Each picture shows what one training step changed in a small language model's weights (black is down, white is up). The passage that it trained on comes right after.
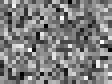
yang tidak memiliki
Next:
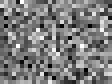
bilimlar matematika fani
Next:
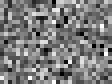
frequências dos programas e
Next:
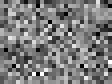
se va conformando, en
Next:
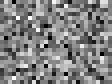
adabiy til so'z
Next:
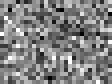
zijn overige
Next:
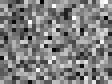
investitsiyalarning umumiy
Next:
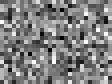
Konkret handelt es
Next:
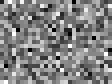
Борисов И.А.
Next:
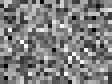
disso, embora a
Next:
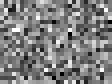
yang dipertimbangkan
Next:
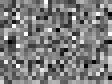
usullari va metallning
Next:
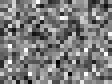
в порівнянні з
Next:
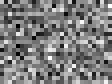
civil: direitos
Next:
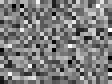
THE SECOND
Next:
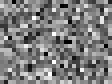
ve Kuran'a
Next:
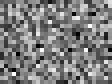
yaratiladi. Bola
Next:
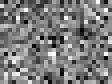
medida que reflete o
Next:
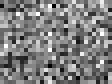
nicht möglich. Dies
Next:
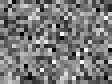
xalqaro ilmiy-amaliy
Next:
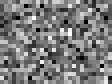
Arte Rupestre
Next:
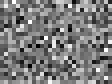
bilim, ko‘nikma va
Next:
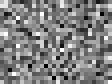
Abdulaziz Xakim
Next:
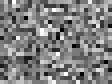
los Objetivos de
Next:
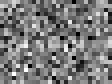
Dominio público.
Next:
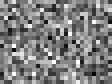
чунки ижара
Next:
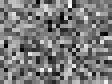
clara e é o que este
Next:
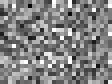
USSR, the
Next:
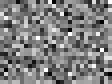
p. 12. Shkil
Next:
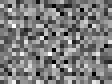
INOVAÇÃO E
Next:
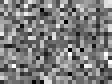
gibi, bir sonrakinin
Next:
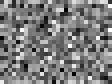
yoshlar psixologik
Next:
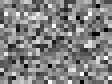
которая сама
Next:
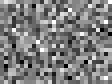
quelles places sont
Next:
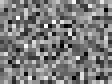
fachadas norte e
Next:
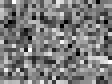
dari satu musim ke
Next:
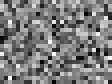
WORDS deviant
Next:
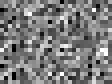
: Liste des valeurs
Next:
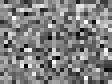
yondasha olganligi,
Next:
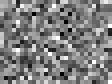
banyak permasalahan
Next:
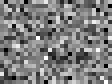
який конкретизує
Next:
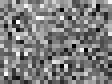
Museum of Sombor
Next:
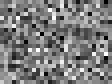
significativa de dinâmicas
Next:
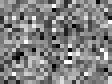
человек имеют
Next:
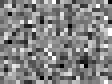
si quiere usted:
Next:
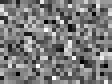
niño a procesar ni
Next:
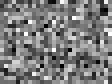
composante naturelle
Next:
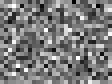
SI n'est pas
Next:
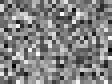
experiences emerge,
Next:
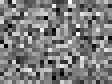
do banco de dados e
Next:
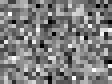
sharoitida oliy
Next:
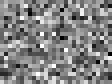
o tema proposto seja
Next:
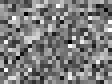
Zugang zu den
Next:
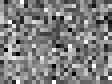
lhe garantiu a
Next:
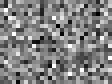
A, Solhpour
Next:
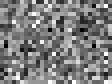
en las que el escribe
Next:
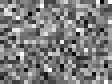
educación preescolar no
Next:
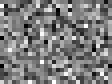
rendimiento de los
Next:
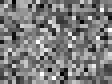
yuqori qismida
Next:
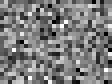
ушлаш туриш учун
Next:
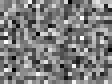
kursatib berilgan
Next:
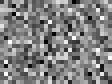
projektům AI
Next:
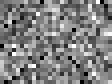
и тысячами
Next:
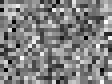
os pacientes acreditam
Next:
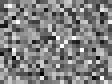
prin prisma art. 3
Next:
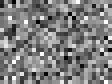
нь зааврын
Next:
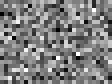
(2023). La importancia
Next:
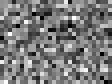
vinculante do contrato
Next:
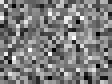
якостей у відповідному
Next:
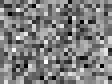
Information Systems and
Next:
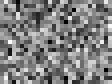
dilakukan oleh
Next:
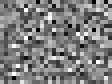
O LUXO É
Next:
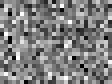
para indicar recinto,
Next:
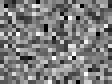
Heidegger η
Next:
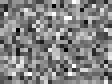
[2] Makhzen
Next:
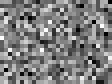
dr}. \quad
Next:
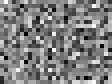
espalda a lo que
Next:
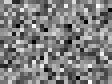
asosan gidrologik
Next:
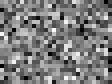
desde que apresentassem
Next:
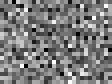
yetarli darajada,
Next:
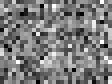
bahwa haknya dapat
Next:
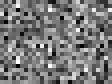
necessárias fazendo com que
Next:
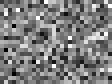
te „maken, doch
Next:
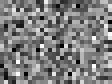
здатні повною
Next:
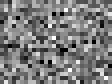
as “erupções de
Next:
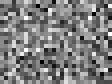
de Ouro, foi
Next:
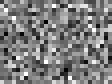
chiqqan holda tildagi
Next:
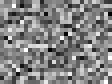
PhD, associate professor
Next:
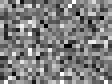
2. Даволаш
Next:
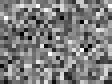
bilimlarni shakllantirish 309
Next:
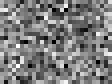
los puede llevar de
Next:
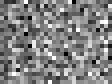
Acesso em: 24
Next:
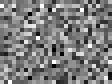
4. Configuración
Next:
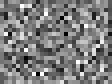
se revela como um
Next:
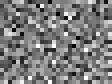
взрослых в
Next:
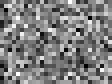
Anak Kelas II
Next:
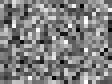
merasa tidak masalah dengan
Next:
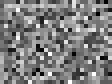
фактор формирования
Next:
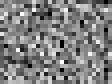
indica que a pintura
